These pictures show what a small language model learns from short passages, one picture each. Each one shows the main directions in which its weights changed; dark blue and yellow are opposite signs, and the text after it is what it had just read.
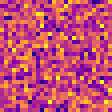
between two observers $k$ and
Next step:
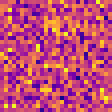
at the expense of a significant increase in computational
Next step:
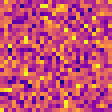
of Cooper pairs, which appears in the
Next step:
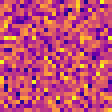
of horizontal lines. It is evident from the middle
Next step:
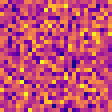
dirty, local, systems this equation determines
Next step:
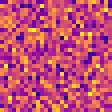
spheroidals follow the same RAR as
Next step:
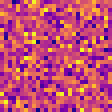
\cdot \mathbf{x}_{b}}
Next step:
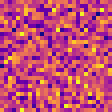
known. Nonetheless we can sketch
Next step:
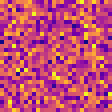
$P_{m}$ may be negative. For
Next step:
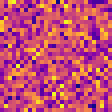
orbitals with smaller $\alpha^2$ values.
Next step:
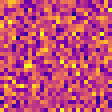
brane motion. Indeed, a feature of the scenario
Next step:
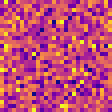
sensitivity limitations cause observations to selectively sample different
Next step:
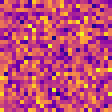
isothermal loading with small strains.
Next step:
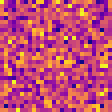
graphitic $sp^2$ grain
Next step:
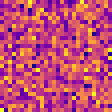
graphs into GPU, driver,
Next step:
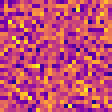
development of {\uchii} regions which then expand
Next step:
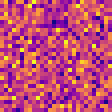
filters use both language names and colors to
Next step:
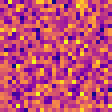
diffusion term $g^2$ acts as an
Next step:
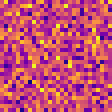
luminosity, while the normalization of the signal is
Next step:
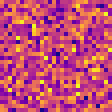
of the Ly$\alpha$ line might indicate
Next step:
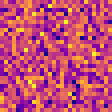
parameters obtained from intervals of moments with those based on
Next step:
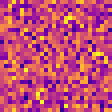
emission plotted at the same levels as in
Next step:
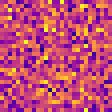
the reconstruction accuracy by comparing to the ground
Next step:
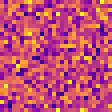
$^{12}C$, with the KLOE
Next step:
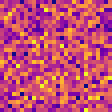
showpacs, amsmath,amssymb,
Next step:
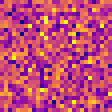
is shown in Fig.~3. The result of
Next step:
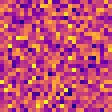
of the uncertainty.} \item {Second,
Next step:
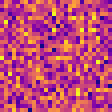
Dwivedi and P. S.
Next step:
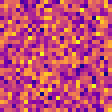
which is eliminated by the immune
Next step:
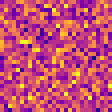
center. The bow-tie structure is
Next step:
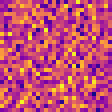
of the scalar action defines the energy--momentum tensor
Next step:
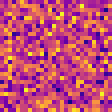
grouping the measurements according to the method used.
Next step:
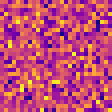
and have several favorable properties including high accuracy
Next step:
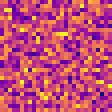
win of the home (away)
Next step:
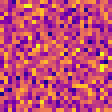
be rather cold objects due to lack of possible
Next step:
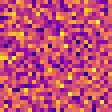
to the lower-speed current sheet
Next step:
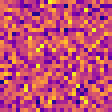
on the evolution of the trilinear couplings and
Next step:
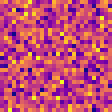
no clumps, with dust mass density of $
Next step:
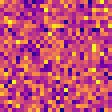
matter scalars and gauginos in the
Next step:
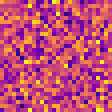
measurement and simulation result difference is as high as
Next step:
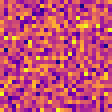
not put edge arrows on all individual
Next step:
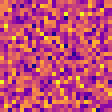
of Angular Momentum,
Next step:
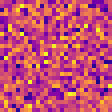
because of the presence of the contribution from
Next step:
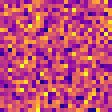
$Y^{(6)}$ and thus we can use
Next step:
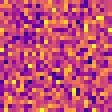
is simple, easy to implement and extensible to
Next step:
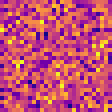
defined. These take the form of a deletion
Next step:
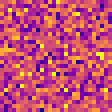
that use of the free nucleon form factors in
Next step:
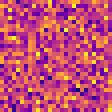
a constraint necessary for consistent bosonization, while the
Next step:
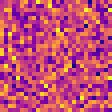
he is currently an associate professor.
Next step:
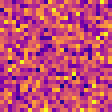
0.8. The two peaks seen in the
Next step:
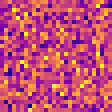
dataset of US English conversations
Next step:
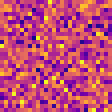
reader of the CP interaction between isotropic atoms
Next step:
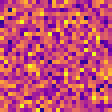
unique phase reset can lead to a gain in
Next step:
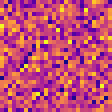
stream function $\psi(r,\theta)$
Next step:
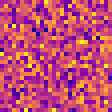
to 2.3$\sigma$, even though the
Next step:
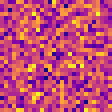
so the gap opening will drive it into a
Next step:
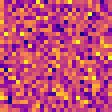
60-ml quartz conical
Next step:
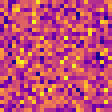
However, in a separate future paper, we will
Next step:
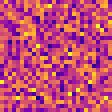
8.3 illustrates how the transport coefficients vary
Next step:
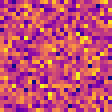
new insights into aspects of molecular structure that control
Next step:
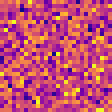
GW} = 0$, and almost all the previous
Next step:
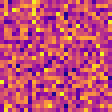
This short note is about the following setting: let
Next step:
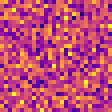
red, respectively. The middle panel shows the
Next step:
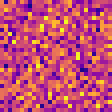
conversion efficiency from rotational kinetic energy to
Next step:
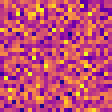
\WHILE{the training stop
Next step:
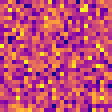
the correlation between distortion sources in a real
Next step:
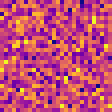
loss and hence gives an idea of how realistic and
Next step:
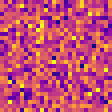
entire circuit at once, and that separation into feature
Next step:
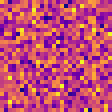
Since the linear term of $S$ in
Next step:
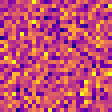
interest for industrial processes include a continuous
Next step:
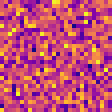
Research Office, and Dr.
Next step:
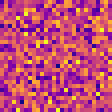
highest by the largest. This monotonicity
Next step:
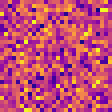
associated variances or volatilities. Table
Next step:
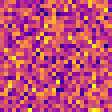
to irradiate a disc even if theorists
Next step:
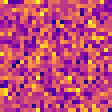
In Fig. \ref{fig4}, we
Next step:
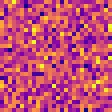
pump laser instability. We also measure the
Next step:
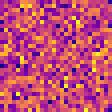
optimized basis sets, with the exception of hydrogen where
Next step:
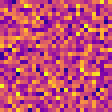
means that the soliton is transported by two
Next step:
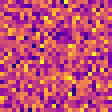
and position the point sources with a high spatial accuracy
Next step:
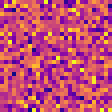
Let us analyze the \( n^{th}
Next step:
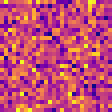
General Formalism}, Annals of
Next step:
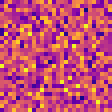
and $S$ is the magnitude of the
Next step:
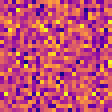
short audio clips uttered by 109
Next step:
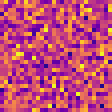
double clamped beams. Figure 3.
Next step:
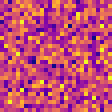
negative values of $T$ occur over a wide
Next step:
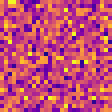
collisions together with the NLO pQCD calculation
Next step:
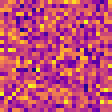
series of consecutive experimental images for
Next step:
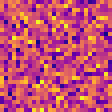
Sau, S. Tewari, and
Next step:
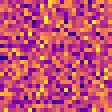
section for consistency with the conventions of
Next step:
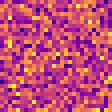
for the Belle~II Pixel
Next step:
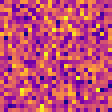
case of using it as a fuel in
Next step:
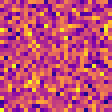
2K particles for the transverse directions while 48 times
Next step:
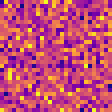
distances from other connected skeletons in
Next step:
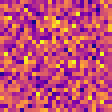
close encounter between the test particle and the
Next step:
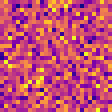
vapor is optically thick, the propagation
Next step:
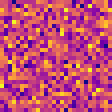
a consortium of Swiss
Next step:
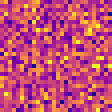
The two narrow vertical channels arise from s-channel
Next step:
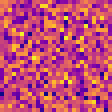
of collective excitations called magnons or spin waves,
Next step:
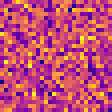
a randomly generated one. \section{Simulation
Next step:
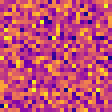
with the total density of states (shaded
